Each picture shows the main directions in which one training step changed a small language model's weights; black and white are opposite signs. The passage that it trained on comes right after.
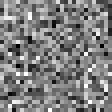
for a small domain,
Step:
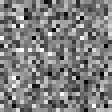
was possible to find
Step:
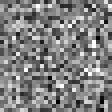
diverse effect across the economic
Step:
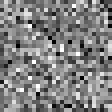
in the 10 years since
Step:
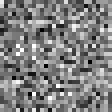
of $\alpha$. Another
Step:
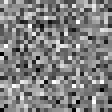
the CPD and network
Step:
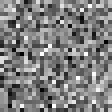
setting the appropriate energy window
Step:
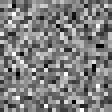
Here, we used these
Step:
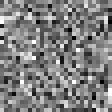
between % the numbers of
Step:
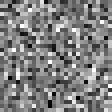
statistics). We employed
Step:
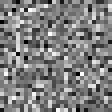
used. These include
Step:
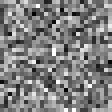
on employee performance.
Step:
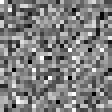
\lesssim 8 \times
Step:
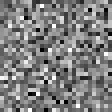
model is due to the
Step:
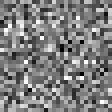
process as a structure produced
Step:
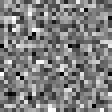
a larger resultant
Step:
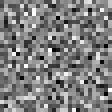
10 ms. This
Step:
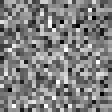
obtaining of a series
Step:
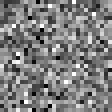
flexible side of plan for
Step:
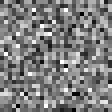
compact makespan or
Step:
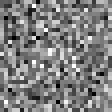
a critical assessment and impact
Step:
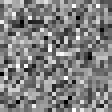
phase of the study.
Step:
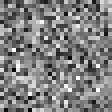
of the risk management
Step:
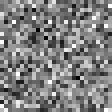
- National Industrial
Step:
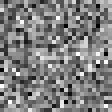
of the pairwise
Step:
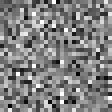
is activated in the
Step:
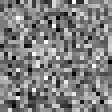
is supported by a theorem
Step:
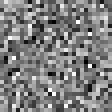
the system. We find
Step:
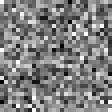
inconsistent radio spectra if
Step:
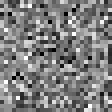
the “ \times
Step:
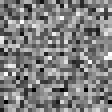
T}$ and summing
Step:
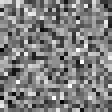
or the things she
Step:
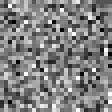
in situ star formation from
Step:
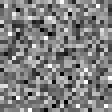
root of the mean
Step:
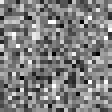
Law provides that the
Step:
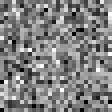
in addition to occupying
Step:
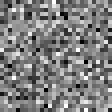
that digital innovations create
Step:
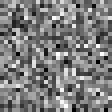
mode is in principle strong
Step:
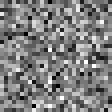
... Loss during the
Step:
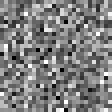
table 2 revealed that
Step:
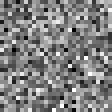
to the network,
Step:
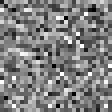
include Relevance
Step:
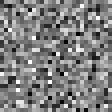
\hline & &
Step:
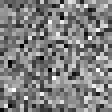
Equally concerning,
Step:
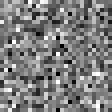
to make reliable causal
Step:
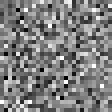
ignored when designing
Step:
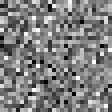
correlations between the two
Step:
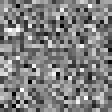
several RIS deployment
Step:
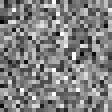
that everything important
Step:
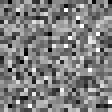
species have been identified in
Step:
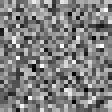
presented cases came out
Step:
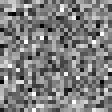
it must be emphasized
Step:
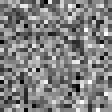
meaning, even though the
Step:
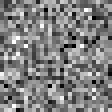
this aspect falls outside
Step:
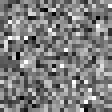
consequences for cosmology.
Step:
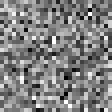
are ad-hoc
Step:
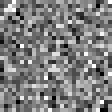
We also studied the constraint
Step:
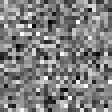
the NJL
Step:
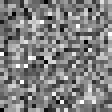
of nodes: 1.
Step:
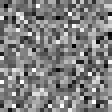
no significant effect was found
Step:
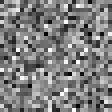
C. To provide
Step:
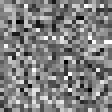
well as the actors
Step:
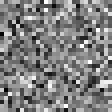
packaging technologies. More
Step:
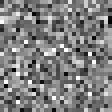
between noise reduction and the
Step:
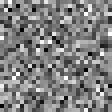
small fiber impairment
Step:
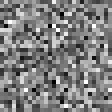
be obtained as follows:
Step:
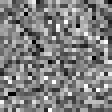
overdraft, is
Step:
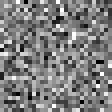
to gain a clear and
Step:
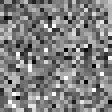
seen for a point
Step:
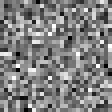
model in a lossless
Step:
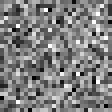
addition to the Fermi
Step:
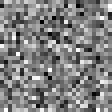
q} \cdot
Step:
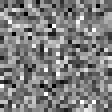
success of renormalization theory and
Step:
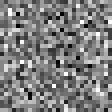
crackdowns on
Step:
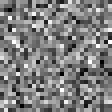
Top Soil
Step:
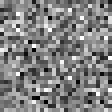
element i , only one
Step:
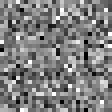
tools, training events and
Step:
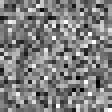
equation for the $\omega
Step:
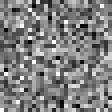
the matrix orderly and
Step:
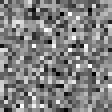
injury and requirement of
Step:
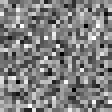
generally found in scientific
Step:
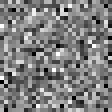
or improving human resource
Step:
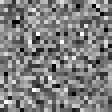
pedagogies and
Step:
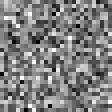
a given mass and in
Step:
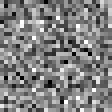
of flux rather than
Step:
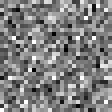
purposes of quantum optics
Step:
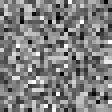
and Chiba
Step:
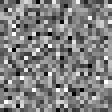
get qualitative data and
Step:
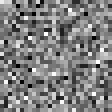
charm thermalization.
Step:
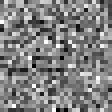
of each equation represent the
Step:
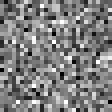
how the net electric field
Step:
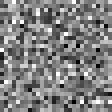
have been posed)
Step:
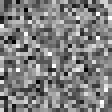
by the electrical current,
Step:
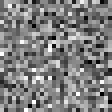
Bearing in
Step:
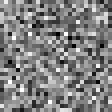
the distribution pattern of the
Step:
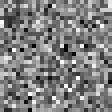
the risk appetite
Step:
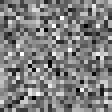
papers (from which
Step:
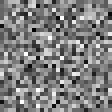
particular: - invitation
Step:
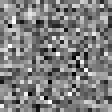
a development project in early
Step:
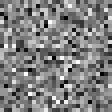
significant portion of the
